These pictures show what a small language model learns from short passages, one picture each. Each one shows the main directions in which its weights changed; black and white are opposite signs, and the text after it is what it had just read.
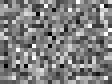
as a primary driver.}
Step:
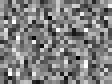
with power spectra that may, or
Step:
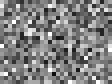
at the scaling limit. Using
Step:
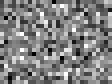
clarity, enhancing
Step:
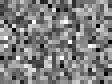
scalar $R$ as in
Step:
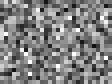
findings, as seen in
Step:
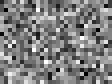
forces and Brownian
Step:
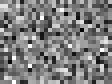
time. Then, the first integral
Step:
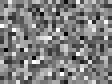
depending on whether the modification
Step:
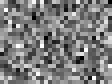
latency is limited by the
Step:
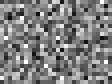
squeezed (top left
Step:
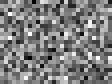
obtained from the MC time
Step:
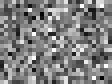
homepage manually.
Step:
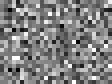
how it compares to their
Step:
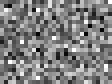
The differentials~$\d
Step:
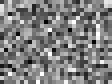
Fig. 10(a) indicates
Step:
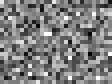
et al.} \maketitle
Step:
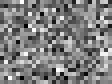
zero for TM. This is
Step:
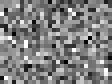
use the interacting homogeneous
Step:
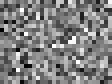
of robots to clean
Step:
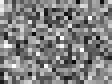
a nucleus with a short $
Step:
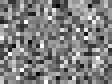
novel key ideas and corresponding
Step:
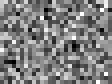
to have arbitrarily large
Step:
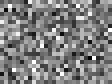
observations. \pagebreak
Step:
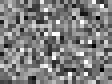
offers,'' {\em
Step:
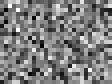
to a multicritical point
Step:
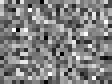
these peaks are too low
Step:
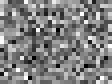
approximately neglected. \item
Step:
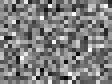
to mature is to go on
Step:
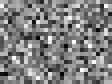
and $B_s\to
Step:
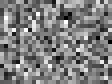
2012 was the first classical
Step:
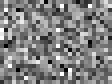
1. The genetic
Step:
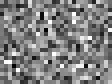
frequency $\omega$. For low
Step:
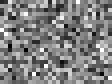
apex moving with velocity
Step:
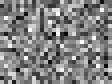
beam in an unequal
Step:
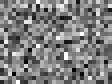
a null-terminated
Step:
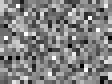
the primary fractions of
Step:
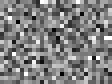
the drag density.
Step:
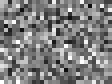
of planet-building
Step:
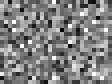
of all the components of the
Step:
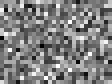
at the same F475W
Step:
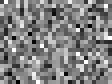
condition \begin{align}
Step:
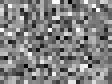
hand it is true that the
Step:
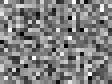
To compare to our results we have
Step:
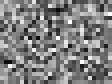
given in terms of the probabilities
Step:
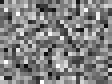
probability, and \(|\mathcal
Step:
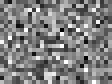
dynamics in laser-excited
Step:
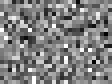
even more important if one takes into
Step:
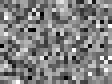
a decreasing trend.
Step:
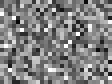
dilation factor $4$
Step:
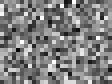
decay at around MJD
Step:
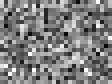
Europe and one in
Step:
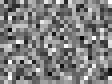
is of paramount importance
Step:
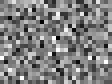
comparison. Values for
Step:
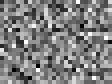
as being composed of complex
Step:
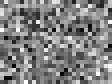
This causes the original to be
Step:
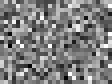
and, more recently,
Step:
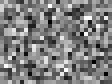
range $r_0$ in
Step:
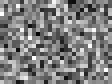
neutron structure factor was obtained and a
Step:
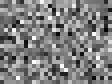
use of a fully implicit
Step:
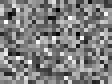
KO, BK,
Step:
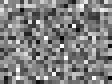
The effects of spectator qubits
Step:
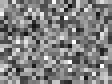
expected to have the same order of
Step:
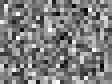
pulses found in this work are
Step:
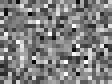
comprising more than 200
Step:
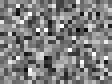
reductions in overall power
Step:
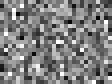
of truly astrophysical
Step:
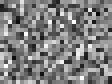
the coefficient $C_{ij}$
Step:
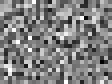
quantum lab, they are allowed
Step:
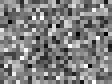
difference is not significant given that the
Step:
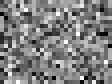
ground-based gamma-ray
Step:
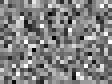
section, we will present some
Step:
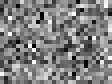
energies are located within the
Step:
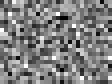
twisting structure of the
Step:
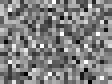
of LSCF films
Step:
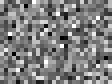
models built on complete intersection
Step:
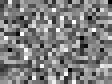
of the $\Lambda^0$
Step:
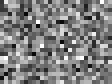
decision support, security,
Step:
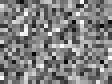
as the pumping period
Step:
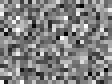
mode near the even horizon as
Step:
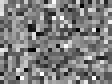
direction. The gas parameters are
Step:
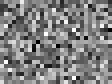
the physical chemical potential with a correct
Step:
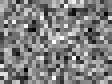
to the sensitivity in the
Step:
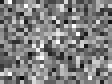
ymax=1, ylabel
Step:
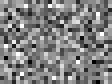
initial conditions, i.e.\
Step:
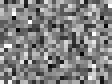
is clear, for example, by
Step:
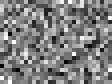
to the improvement in MSP
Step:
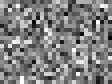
have the neutrinos
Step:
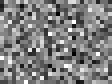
but also confronting the
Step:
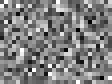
$N_{cell}$ component
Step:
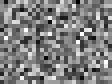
conical intersections. The
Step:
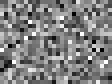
a colder velocity dispersion than the
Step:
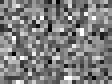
have employed is known as
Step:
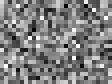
with given degree sequence to the more
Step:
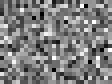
capability within a ~
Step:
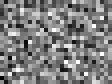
We now evaluate the weak index of
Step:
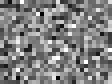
a minimum value ($5.6
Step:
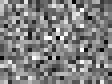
to be channelled into two
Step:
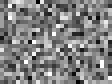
spacecraft will
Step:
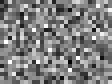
the classical paradigm of
